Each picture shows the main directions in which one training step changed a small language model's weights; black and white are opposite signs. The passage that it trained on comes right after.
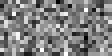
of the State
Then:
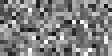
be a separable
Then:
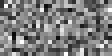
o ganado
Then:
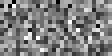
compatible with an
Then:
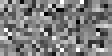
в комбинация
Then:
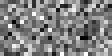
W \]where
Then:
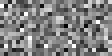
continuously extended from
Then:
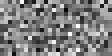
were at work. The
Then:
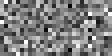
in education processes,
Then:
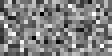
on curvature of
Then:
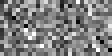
is the functor
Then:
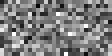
serve and protect
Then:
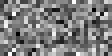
of nutrient,
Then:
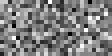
leads to a
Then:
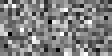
Group Health
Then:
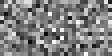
interventions can
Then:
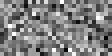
The case of $G
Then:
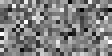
using NCSS 8
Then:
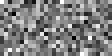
we find in this work
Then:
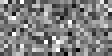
is sound.
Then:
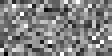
diagonals in
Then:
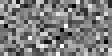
in the following cases:
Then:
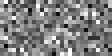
be defined as the vector
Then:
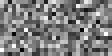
resources. However,
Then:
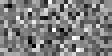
sections. Ce
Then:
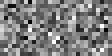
\circ d \circ
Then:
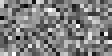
by f_s the
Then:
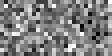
Second, it
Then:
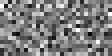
va ahamiyatini
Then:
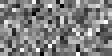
\O$ and
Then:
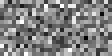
graph, there will be
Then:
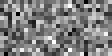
virtual torna
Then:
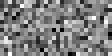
are based on the
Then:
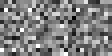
management No Indicators
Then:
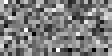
of research data. In
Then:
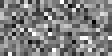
the theorem to the
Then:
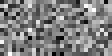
yields that \[
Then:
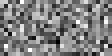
g(\lambda)$ as
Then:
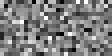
their causes and
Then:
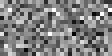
possible the continuation of
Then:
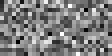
does there exist a
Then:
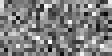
geval zijn
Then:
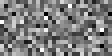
the education administrative
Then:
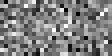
and the urban area
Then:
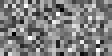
the Moser vector
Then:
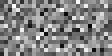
given in Table 2.
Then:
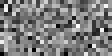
consists of 45
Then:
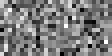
matrices in economics.
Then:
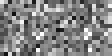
it is also through to
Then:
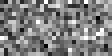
into the making and
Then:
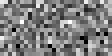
data and without needing
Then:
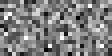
\geq 1$ that
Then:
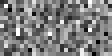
K. Kino,
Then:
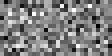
{\it domination
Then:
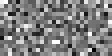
im In- noch
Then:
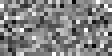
from weather stations
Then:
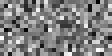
S_c \qquad
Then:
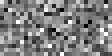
why children should
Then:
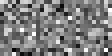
ishonch bilan
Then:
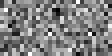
consumption are now
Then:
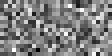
vaginal en
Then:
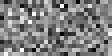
{\it Let for some
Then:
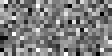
be appropriate.
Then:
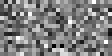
precisely this
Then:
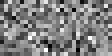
is a topological
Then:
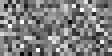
clean it does
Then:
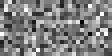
le fondateur
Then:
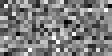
array. As
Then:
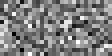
se debate y
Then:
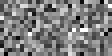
to receive
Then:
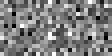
podem ser considerados
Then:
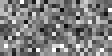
was required to
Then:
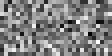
valamint a
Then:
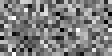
axborot va
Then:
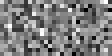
Anatomy for
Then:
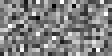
The first phase of the
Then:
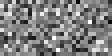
at least $k$).
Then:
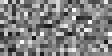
diseases and
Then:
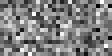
CMMA is
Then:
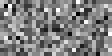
mixture containing
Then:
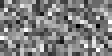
define the subalgebra
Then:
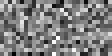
в умовах
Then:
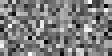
devem ser
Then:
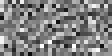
family. For the following
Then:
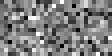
This project is funded
